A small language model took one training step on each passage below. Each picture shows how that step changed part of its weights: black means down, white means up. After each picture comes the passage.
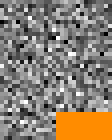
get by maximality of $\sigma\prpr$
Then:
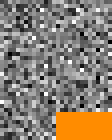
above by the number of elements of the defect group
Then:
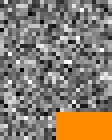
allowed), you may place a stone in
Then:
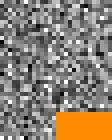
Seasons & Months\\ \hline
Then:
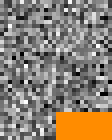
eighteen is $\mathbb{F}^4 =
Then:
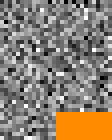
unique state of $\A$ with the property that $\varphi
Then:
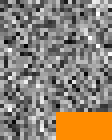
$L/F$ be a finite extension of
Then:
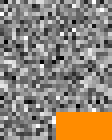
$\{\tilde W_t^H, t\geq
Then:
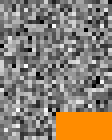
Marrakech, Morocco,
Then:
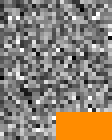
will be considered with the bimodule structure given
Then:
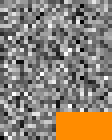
rectangular tori are isospectral
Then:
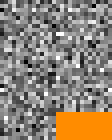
the same holds as $G$-modules, and so
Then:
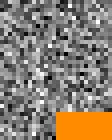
to the geometric resolution, $\pi:
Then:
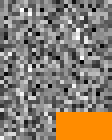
$\CI\setminus \CR$. We pair
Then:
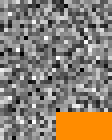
of type A-G are characterized by their associated
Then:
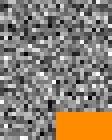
and isometric operators.} \end{center}
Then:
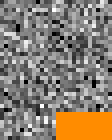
X\geq\dim Y. \end{equation*}
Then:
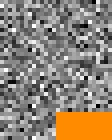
this result by carrying out an induction argument on
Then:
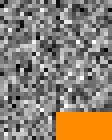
\mdseries Put $l=\frac
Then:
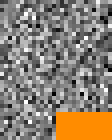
k^s_{nj} \right]
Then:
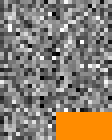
following system of BSDEs without jumps:
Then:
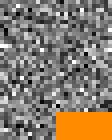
vertices immediately above and to the left of the dotted
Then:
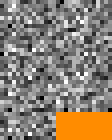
Posts and Telecommunications
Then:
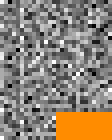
has to be also measured with respect to the same
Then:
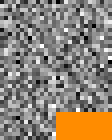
Because when $\Delta t > 10^{-3}$ the
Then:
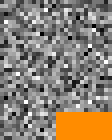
can extend our solution $\tilde{h}$ all the way
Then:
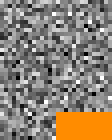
& $\#$ types & Reference\\
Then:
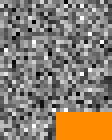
$\rm ani = iso$, a transversely
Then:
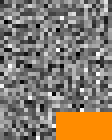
courageous reader, in the case where
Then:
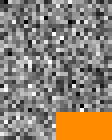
in \cite{Ta}, and in
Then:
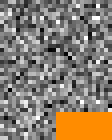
are the characteristic functions. For $\psi(t),
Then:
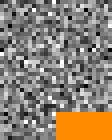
by the action of $G$ on some {\it
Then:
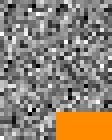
BIEs, the quadrature convergence order is at
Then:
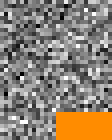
vectors of $\alpha (s)$ are given by
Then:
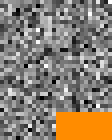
called an $S_{++}$-filter-regular
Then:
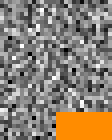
from $\cup_{\alpha<\lambda +1}\mathcal
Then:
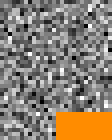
that the line $xy$ reflects to the line
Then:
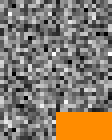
Micromobility; dockless;
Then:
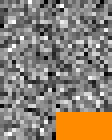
V}(\Pi E)$, and the Euler class is its
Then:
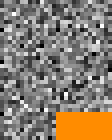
measurement can mean pseudospectrum
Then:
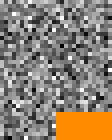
this section, we introduce the methods of analyzing the
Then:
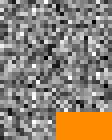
}g(t)=\IF$} and there exist a
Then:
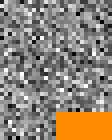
\cite{cun1}). Hence we have to show
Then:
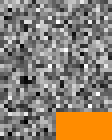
& --\\ Reference phase-field
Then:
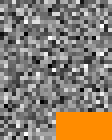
circuits concludes the proof. The sum over all
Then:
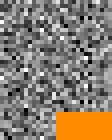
\\ \\ The notation used will follow that from Sections
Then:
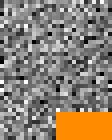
d'abord bri{\`e}vement
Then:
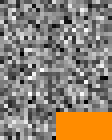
condition $Z_0^A=0$. Furthermore,
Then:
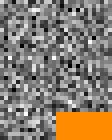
$\Stab(\DCoh(C))$ containing
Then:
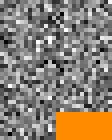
confocal quadrics. A class of such
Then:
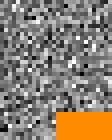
if this algebra is complete since continuity of the parameters involved
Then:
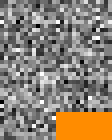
can be captured through deterministic and stochastic
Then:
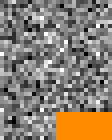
is not to look at the values of the
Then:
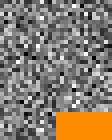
identically as respective single variable polynomials in
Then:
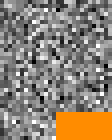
to cover all degree ranges, it is sufficient to consider
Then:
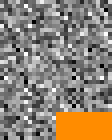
since the only assumption to derive it, was a sufficient
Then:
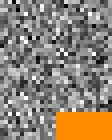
on $\Omega^1(M)$, possibly
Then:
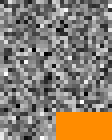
cones will point away from $x$, with the
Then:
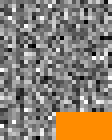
stable when $q_{ij} = 2$
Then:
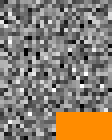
path elimination on $p$ and
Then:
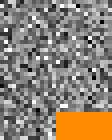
the formula $$ \int_\mathbb{R}
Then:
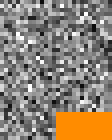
\subset \sshf{X}$. Let
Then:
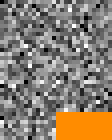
the sense that any $x\in D$ is contained
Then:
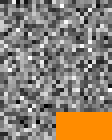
denote the uniform probability space $G^m$, and for
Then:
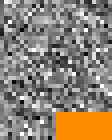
\eqref{1} has regular solutions $f^+:
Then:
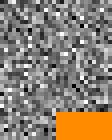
the two internal vertices in $S$ have degree 2
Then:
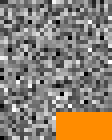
geodesic in $(TM,G)$ and
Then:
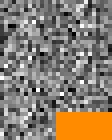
Freedman's Classification Theorem if
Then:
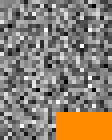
set together with an indexed set of relations and operations
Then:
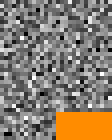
fourth deviation bound may be proved the same
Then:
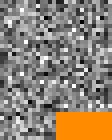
in $\mathbb{B}^{n}$. The nonlinear elliptic partial
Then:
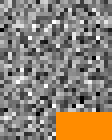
^{p}d\alpha \right)
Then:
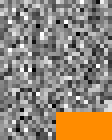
&=& \lim_{n\rightarrow \infty}
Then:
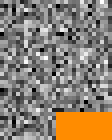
\end{proposition} \begin{proof} The
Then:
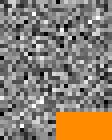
we study situations under which the random matrices
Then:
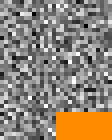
\includegraphics[width = 1.0\textwidth]{} Figure
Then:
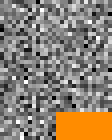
partial compactification is in general larger than the
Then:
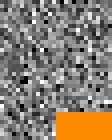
again. As $[l]P_j\in
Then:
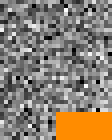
that exists in the semi-supervised setting
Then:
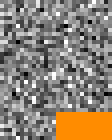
initialized with the hover sequence presented in
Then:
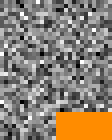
$\F $ on $X$ in the form of a
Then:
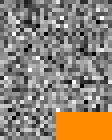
he applied a result on the fourth moment of
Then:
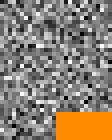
the $A_{\th}$-submodule generated by
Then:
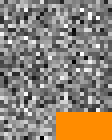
interfaces. In such a multipatch setting,
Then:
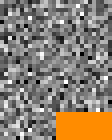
Marseille Cedex 09\\
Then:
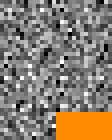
then $W=\Pi V$ is the
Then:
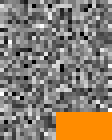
second order elliptic equations property of Maxwell equations,
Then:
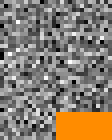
40-variable Lorenz-96
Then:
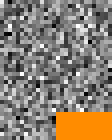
The combinatorial genus formula of \cite[Lem
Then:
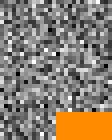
independent Bernoulli variables. Then
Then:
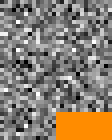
Mafraq 25113, Jordan\\
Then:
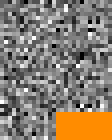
played by the perturbation Hamiltonian
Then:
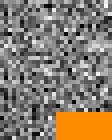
on $G$ gives enough information. This is the case
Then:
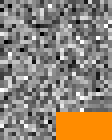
.$ A simple argument (\cite{moser1})
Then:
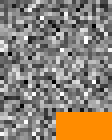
colleges \cite{Fe90},
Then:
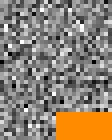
\bigskip Here and in what follows, $\Omega\subset
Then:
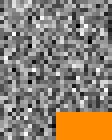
\overline B_2 = \emptyset$, \item $
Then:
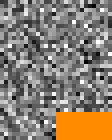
bendory2018non-convex}. At the
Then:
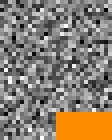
$V(\nu)$ is an irreducible summand of
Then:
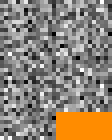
\rceil \geq \frac{1}{2
